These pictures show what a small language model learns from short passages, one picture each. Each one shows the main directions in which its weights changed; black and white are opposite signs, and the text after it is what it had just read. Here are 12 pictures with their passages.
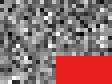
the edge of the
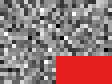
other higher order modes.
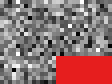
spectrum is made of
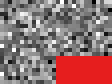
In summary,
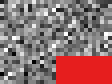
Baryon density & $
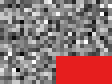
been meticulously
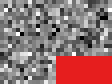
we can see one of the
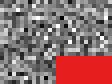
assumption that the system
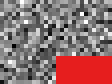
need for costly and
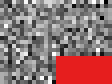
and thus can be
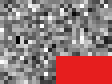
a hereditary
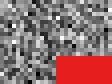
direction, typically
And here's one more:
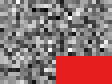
write the higher
